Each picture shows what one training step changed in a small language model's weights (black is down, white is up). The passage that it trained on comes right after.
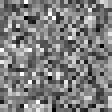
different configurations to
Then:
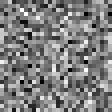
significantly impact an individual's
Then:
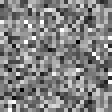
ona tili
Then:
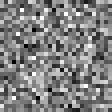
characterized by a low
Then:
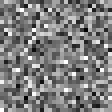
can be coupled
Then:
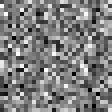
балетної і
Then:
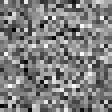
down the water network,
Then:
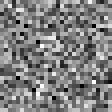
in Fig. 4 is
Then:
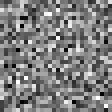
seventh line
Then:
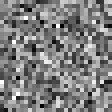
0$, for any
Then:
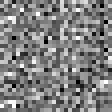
har bir insonning
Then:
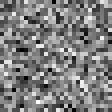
energy in the range of
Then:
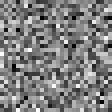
contribución a la
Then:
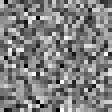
list, and we
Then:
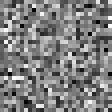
Giallo et
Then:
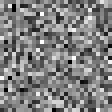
collaboration among all
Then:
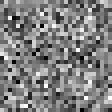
For the same OAM
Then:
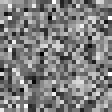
the CMB has
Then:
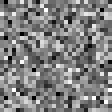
a avaliação
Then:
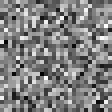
competitividad de
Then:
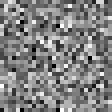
scale, say,
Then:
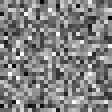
TQM and
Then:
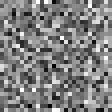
Availability - The
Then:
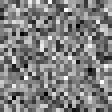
of Chinese
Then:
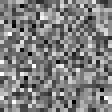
for antibacterial
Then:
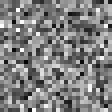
das formas de
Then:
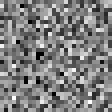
clear which of the two
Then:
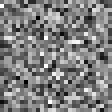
information is included.
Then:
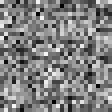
allergens present in
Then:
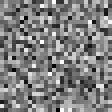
contracted, so
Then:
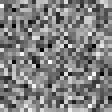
previous studies demonstrated that
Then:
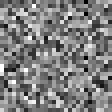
efficiently and
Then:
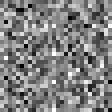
}\textbf {\bibinfo
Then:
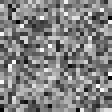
hole binary
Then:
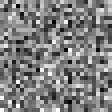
perfekt in
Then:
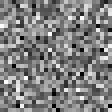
del Departamento de
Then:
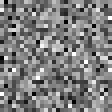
with the MPC
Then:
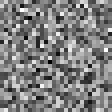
transmissions and not
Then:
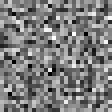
endeavour to
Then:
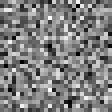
a Sr.
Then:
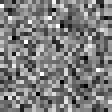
university context, where
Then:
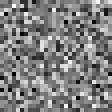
of Social
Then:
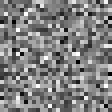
de David
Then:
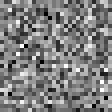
applied researchers to
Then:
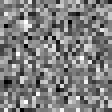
keyin $\alpha =
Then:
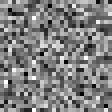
the studied material to
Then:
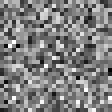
that this is no
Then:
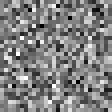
classes, containment
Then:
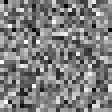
manner through improving
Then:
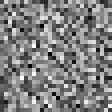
the system model and problem
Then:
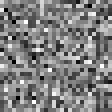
Tragger object
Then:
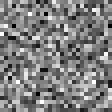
term at the 5%
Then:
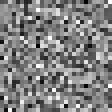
and lowers the
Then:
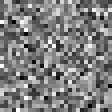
different ages are shown
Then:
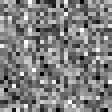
mesonic operators
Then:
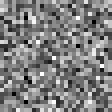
justified as
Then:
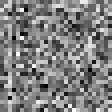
break in the
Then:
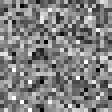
of the gas at
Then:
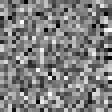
and desorbs many
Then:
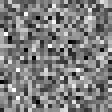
need to be very
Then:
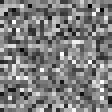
distinguish between types
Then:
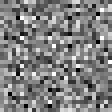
raised to the
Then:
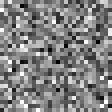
showed statistically significant
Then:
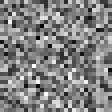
the result which was obtained
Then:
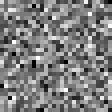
Here are the
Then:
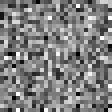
Koren M.,
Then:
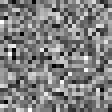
once more, the
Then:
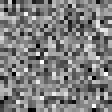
experimental protocol,
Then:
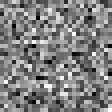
and 8GB
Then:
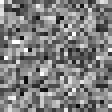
account of the methodology
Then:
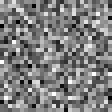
Human have impacted
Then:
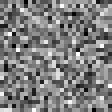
exclusively on
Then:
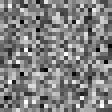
(95% confidence
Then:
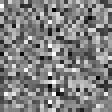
such understanding. The
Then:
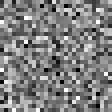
xotira –
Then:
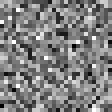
has maintained a
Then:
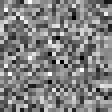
local resonant structures
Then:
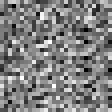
with the observed similarity
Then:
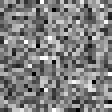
and TZ3)
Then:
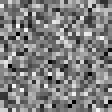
suggests to
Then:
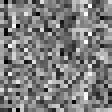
для всіх
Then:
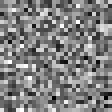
by pumping with
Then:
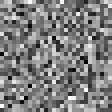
methods—under a
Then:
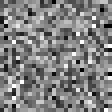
1D air
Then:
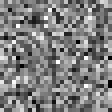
derived a general formula
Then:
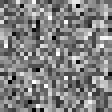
F: Elevated
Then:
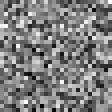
infections for one
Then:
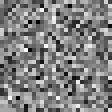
lower rate of major
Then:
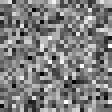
of LMV when
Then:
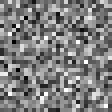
associated with process of
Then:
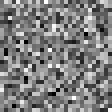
We will follow two of
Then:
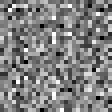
patient motion
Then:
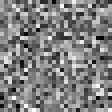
carrier density and
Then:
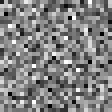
particles to relativistic
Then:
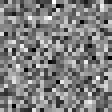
two materials, as
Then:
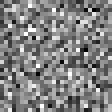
\etal \
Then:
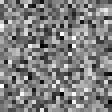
disminución de
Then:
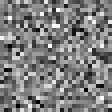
Consequently, we
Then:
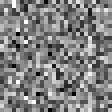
paper and outlines
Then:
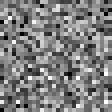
a pillow used
